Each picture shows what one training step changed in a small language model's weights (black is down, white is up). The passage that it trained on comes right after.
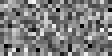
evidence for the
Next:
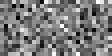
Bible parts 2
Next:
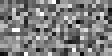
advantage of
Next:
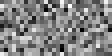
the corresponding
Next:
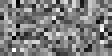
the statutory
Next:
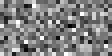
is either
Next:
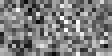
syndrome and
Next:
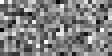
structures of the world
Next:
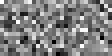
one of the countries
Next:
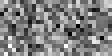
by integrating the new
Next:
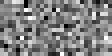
number in category
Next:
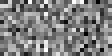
well as changing
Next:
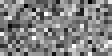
development and its relationship to
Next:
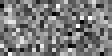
mechanism implicated
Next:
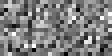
to make their own
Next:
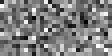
and the school
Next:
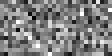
can mask the
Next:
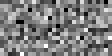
a listener
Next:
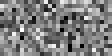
the pandemic on
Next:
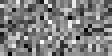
his professional and
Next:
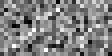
and chemical flow
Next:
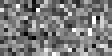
novel information that not
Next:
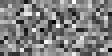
system that can predict
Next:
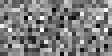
Michael et
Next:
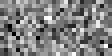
to prove that S
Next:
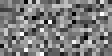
disclosed their
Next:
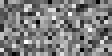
is a world leader
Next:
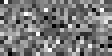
involvement is
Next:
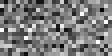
The concept of a
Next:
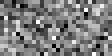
acquiring higher
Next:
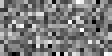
are proposed as a
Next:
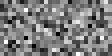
t-test were
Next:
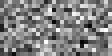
surgery patients.
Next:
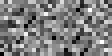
of the world's
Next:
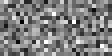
variation remain
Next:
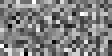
is that these methods will
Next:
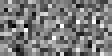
of information about the
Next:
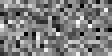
developed a system that
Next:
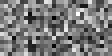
All the classic
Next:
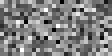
credit risk.
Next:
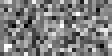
of modern period.
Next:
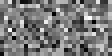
OCD and
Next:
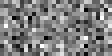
becoming even more
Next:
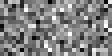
refer the reader
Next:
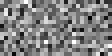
carries the potential risk
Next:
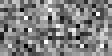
deal with this problem
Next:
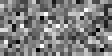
characterized by a
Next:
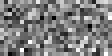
activities. 18
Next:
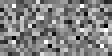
fish species,
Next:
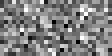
socioeconomic factors
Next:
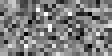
for the sustainable development
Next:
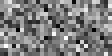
in the UAE
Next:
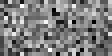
among IUD's
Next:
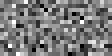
or imagine;
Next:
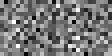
Figure S8) by
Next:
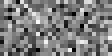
reasons of
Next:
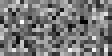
and optimization of
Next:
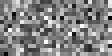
Mo \times
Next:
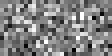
dominant species in
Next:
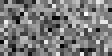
panels with
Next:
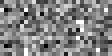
g [m/s
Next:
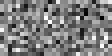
community. The
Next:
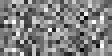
support. We thank
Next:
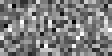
removed by
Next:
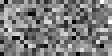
Chen, D.
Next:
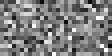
normally because this
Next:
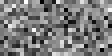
ranging from
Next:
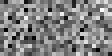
S809 were obtained
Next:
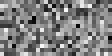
the industry's
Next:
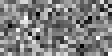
the research ethical
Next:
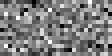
outbreak of
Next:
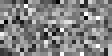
the resulting stress
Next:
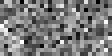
live happily
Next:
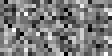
C. 6 mm
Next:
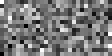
PAE addition levels
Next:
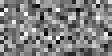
sensor2 =
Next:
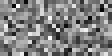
the results of educational
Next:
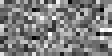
yet available. In
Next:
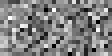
for exchanging
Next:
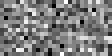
(as N)
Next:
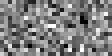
and dependable for
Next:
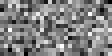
of Marshal
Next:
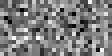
with data storage
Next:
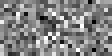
tcp host
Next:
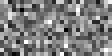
is practical by
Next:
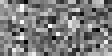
any unidentified
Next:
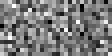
Deaf community are
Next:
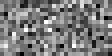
drug targeting,
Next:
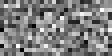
school age students and
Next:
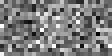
market conditions.
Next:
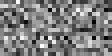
which increased in
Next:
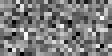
Fig. 5 and
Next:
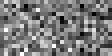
section increment,
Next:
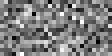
a value greater
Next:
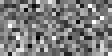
no conflicts to
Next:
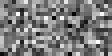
of anchor
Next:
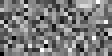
PM is due to
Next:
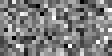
Share and
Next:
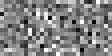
challenges for
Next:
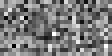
HET. The
